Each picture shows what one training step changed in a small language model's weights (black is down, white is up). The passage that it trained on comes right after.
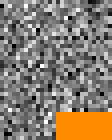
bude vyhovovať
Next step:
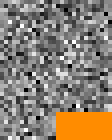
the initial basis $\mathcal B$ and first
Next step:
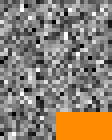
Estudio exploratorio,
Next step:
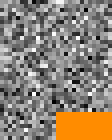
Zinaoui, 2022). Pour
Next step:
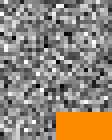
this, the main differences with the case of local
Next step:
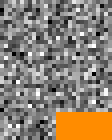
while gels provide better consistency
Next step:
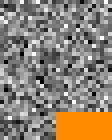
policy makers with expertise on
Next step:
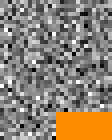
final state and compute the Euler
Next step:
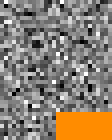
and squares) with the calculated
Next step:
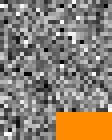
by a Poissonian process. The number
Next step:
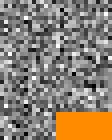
in a constant magnetic field background
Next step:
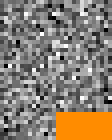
be ignored, especially when
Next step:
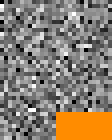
of the chelate decreases to a
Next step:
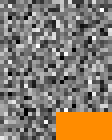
tarkibining elementlarini aniq
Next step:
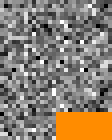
variance analysis for the case of plane
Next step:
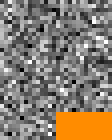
- поєднання
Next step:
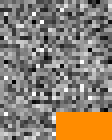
semiótica (figura 7).
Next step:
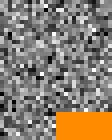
wave function that contains terms, with
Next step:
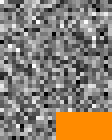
os dados horários de
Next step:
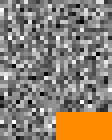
the corresponding WPNN parameters at the
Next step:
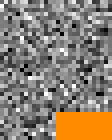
preliminary investigation or in
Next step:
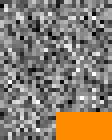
masofaviy ta’lim va
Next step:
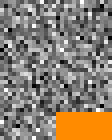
case with $\alpha=4$, regions with small
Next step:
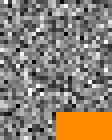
Full adder-1[14]
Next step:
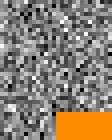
The thermal uncertainty relation that
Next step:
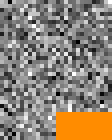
simply does not include the
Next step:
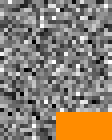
brackets of $\psi_k$
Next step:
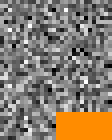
*Chiragov v.
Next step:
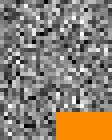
sensors and intelligent devices
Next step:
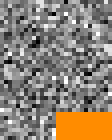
militares passam por um
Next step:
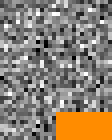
also the number of states in the minority
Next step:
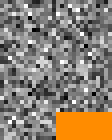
are produced using this technique within 2
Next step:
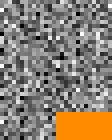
{journal} {JHEP}\
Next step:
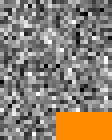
Pseudoscalar Field}
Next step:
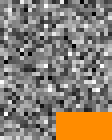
amintește de cea a
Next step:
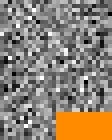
years who delivered after 28
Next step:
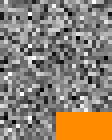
particular medical history. He accused
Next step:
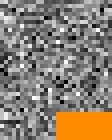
the material was assessed by calculating
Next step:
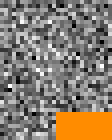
juga kami sampaikan
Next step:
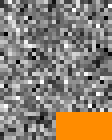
for them? - How do we connect the
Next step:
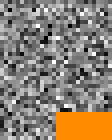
planar geometry. In the former
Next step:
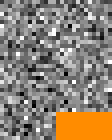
experiências, inclusive do
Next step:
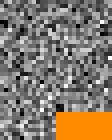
Talabalar murakkab
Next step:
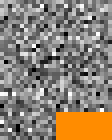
tube guidance mediation
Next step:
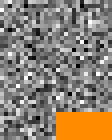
in the potential. This offset results in
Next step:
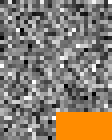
over a time interval, $\delta t$, is
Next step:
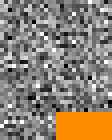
tenido y tienen en la
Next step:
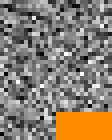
способ перевода
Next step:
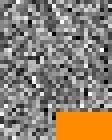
the $SU(5)$ model provides the
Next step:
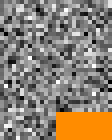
no campo que o deixou com as
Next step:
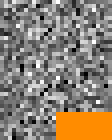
Lernen nicht durch
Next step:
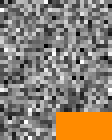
the \gammaALPs code.
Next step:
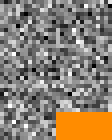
the soliton moduli remain
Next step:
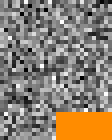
uncertainty in dynamic systems.
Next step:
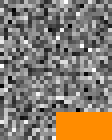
was PDMS 100 μm
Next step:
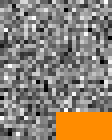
in linearized-double ring
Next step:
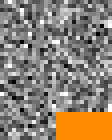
changing with each passing day,
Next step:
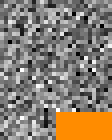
g'o'zaning o'sish va
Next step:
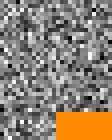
girls, almost the totality
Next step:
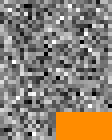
about the $i\epsilon$ prescription
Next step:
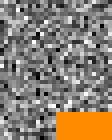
cost. Many freed slaves
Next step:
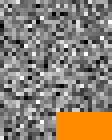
hospitals with strategic plan
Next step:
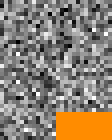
convention one may derive EOM for
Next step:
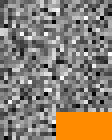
reproduce the magnitude of
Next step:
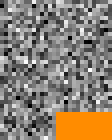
circuitry and registration
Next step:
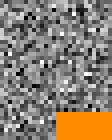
of authority helps them carry out
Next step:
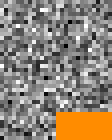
the same rate that UHECRs are
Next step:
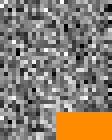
barcha testlar bo'yicha
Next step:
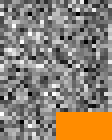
around the Sun, using measurements from
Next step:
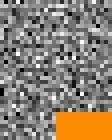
a mechanical stirrer, a
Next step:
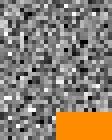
editori ed etichette
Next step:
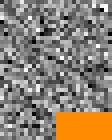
school climate and foster
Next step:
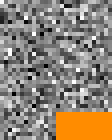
sources and the results of the conducted
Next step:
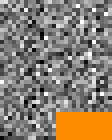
olunur. Alınmış
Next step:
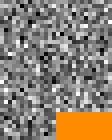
para os profissionais dedicados,
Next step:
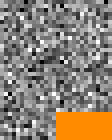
inlet concentration (100 and 150
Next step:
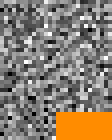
MNHN=Museum national
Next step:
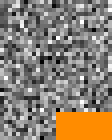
losses at farm level [25].
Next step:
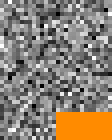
data. Fig. 9 The comparison on
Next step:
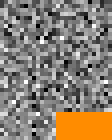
criar códigos de
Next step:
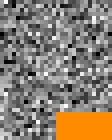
formal, desde el intercambio de
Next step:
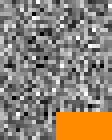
matter, which contributes to the outer
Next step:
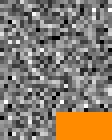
ya que no requiere conocimientos
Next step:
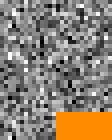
was conducted for a duration of
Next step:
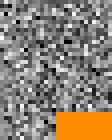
**Figure 2a** is a photograph of
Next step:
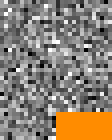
of the electrolyte³,
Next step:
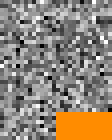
All authors state that this study has no
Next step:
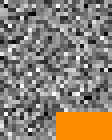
and production areas. Make <ol
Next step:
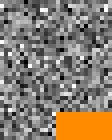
used were limited to some taxa and in
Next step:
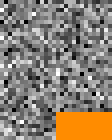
the total energy occurs: when $g$
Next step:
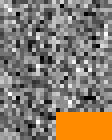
social, processing, financial, and
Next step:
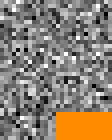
two lubricating oils will not
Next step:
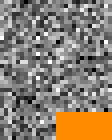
tarqalishi: Lola
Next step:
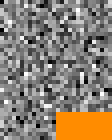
(2005) investigated and
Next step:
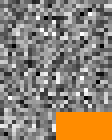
An interesting aspect of these
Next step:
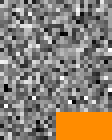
set of flattened frames scaled
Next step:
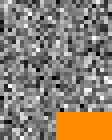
peak + broad interband transition
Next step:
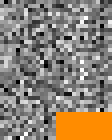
Much of the evidence for the
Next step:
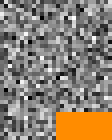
position and 2nd position for all the
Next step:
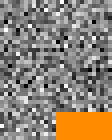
greseofulvin (10
